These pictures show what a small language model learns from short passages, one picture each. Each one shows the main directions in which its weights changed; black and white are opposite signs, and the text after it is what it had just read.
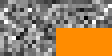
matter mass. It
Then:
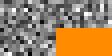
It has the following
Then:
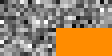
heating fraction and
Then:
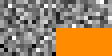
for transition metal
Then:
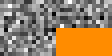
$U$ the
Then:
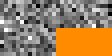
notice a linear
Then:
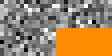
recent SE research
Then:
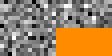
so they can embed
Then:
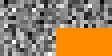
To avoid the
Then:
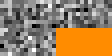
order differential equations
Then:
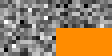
theory can reproduce
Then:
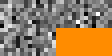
appears to be
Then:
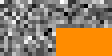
the critical point,
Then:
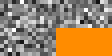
average values of
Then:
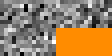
Fortran standard
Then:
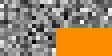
mass compact binary
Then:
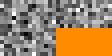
that exit the
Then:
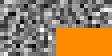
dynamic coupling of
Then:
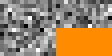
relation. The
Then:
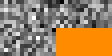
countermeasure design
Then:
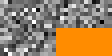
of minima in
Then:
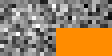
simple enough to work
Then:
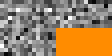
specific hardware
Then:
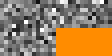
line, but
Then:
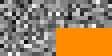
the size of the
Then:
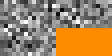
ours indicate the
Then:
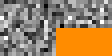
Furthermore, the
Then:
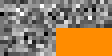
pretraining and
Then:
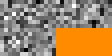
of interest after the
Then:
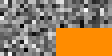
descent to
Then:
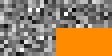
low degree of
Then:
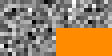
formation as they
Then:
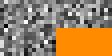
We therefore explore
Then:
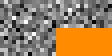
used that the
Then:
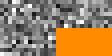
N (blue),
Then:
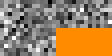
increasing propagation velocity
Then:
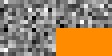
We present a
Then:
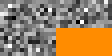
$\sigma$, momentum
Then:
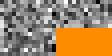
is obtained by
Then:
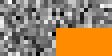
is useful in that
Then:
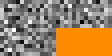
three values of
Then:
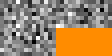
have not yet
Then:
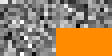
A remarkable
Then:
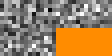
was recently
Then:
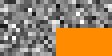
motion which takes
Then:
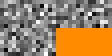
Since Cas9
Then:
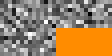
by the boundary
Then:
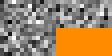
The stationary
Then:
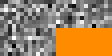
cross-section in
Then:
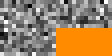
fermions, so
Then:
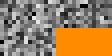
not only can individual
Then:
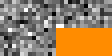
Next we consider
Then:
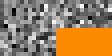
However, it would
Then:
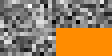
term, and both
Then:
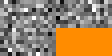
rings in the
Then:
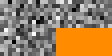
to the usual
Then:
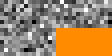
upon various properties
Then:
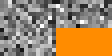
and construct them
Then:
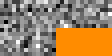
were synthesized
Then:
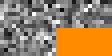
make the transmission
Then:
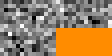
needed for the
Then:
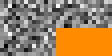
lengths of
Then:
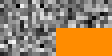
fairly consistent
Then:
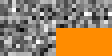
M. and
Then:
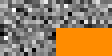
by stellar mass ratio
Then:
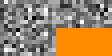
We utilize
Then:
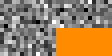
regarded as
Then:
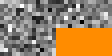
also shown in
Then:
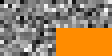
between quality and computational
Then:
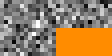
constrain the
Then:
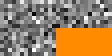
results for three different
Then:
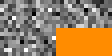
we will not plot
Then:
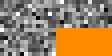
present a solution with
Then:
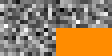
In the healthy
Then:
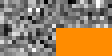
low redshift star
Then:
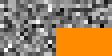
current quark mass
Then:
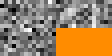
not depend on that
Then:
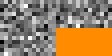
\qquad \qquad
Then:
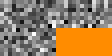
far in the
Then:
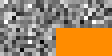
state can be
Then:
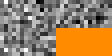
sample of 19 objects
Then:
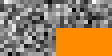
full simulation of the
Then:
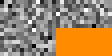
we faced
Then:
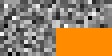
location of the main
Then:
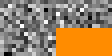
with $\kappa =
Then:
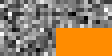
order. The critical
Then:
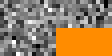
constructed Lagrangian
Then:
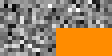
loss of Caser
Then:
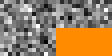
SM Higgs
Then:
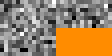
close in both
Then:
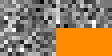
on the parameters of
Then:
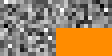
A large class of
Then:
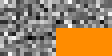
these decays yield
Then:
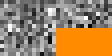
nodes. We denote
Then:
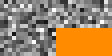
function of time,
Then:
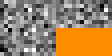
We developed a method
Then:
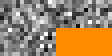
possible to determine the
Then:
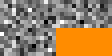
by building an
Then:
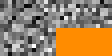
interestingly, there
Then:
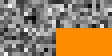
sets formed based
